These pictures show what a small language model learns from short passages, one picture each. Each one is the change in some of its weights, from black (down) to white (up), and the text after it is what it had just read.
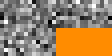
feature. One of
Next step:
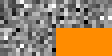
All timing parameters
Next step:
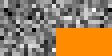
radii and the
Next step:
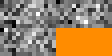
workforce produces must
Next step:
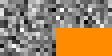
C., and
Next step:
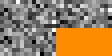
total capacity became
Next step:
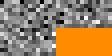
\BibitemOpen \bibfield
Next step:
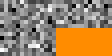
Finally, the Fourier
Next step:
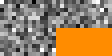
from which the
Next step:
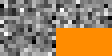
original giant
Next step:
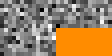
latest catalog of
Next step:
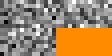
vests. The
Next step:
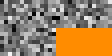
existence of an additional
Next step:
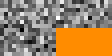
of Basic
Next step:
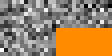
as functions of normal
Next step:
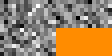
Standard Balance
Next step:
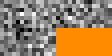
Lab 5 of
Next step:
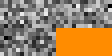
of broiler
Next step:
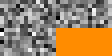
the identification problem becomes
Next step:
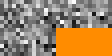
many of the common
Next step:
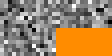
with experimental values
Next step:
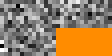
the GPU kernel.
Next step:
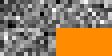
use due to its
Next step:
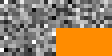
malicious data
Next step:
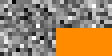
behavior (green
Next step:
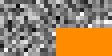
the differing
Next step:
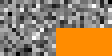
length) to
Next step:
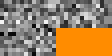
the normalization conditions on
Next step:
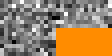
researchers. In
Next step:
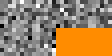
other colors.
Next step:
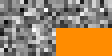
as architecture,
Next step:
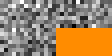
for EI.
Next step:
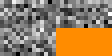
were then used to
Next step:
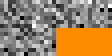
perceptions of
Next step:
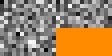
removed from the
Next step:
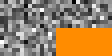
Mix Methods
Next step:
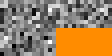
Model2 chooses
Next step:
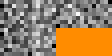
spatial scale factors of
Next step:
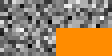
moments. There are
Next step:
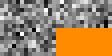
in the collective
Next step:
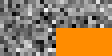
they wish to
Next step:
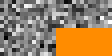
achieved a high level
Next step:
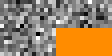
a regression model from
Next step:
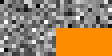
pair count between data
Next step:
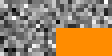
Tracking by
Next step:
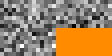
profiles and up to
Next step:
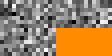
– as set
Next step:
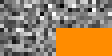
harm reduction services compared
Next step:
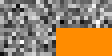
the results of
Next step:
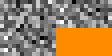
a relatively higher
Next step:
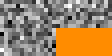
the original theory.
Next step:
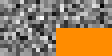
its versatile
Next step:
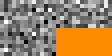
possibilities. The
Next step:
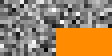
approximation of the
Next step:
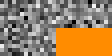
has a number of
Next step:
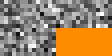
spread of the
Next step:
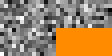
both online and
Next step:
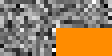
the following gate
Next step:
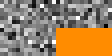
fragment that caused each
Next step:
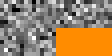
Wat Pho
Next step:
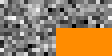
and phase speed to
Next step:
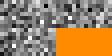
is reported as an
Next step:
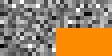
communities. Having
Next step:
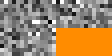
instantaneous probability over
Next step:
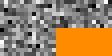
effective temperatures are mainly
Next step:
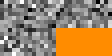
configuration between every two
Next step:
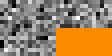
up to arbitrary or
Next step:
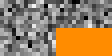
be morphed
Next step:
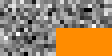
configuration 2.
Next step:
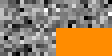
in evolution has to
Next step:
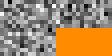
[4]. Square
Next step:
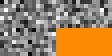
in X , and
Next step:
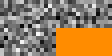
during significant life
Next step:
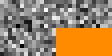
April to
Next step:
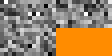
assent forms should
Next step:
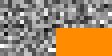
of voltage loss in
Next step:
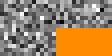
JHEP {\bf
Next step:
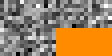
how to achieve this
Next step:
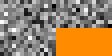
it was treated as
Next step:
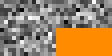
the researchers does add
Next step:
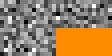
wide class of error
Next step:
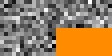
process, open
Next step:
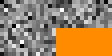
A likely mechanism
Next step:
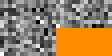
them were solved by
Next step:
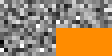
Hilbert space
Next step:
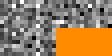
AI applications. The
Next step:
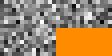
dependence of the
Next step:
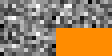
dataset and the combination
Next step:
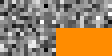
is studied via the
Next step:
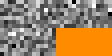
or financial situation.
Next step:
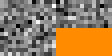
elements hard to
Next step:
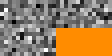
hence it can potentially
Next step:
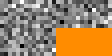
power systems. A
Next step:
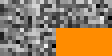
systematic approach to
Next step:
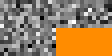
a smooth way,
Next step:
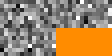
the suitable charging
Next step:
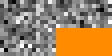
adverse reactions with
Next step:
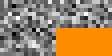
obey the conventional
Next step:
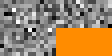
The thermal history of
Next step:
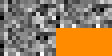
us first introduce the
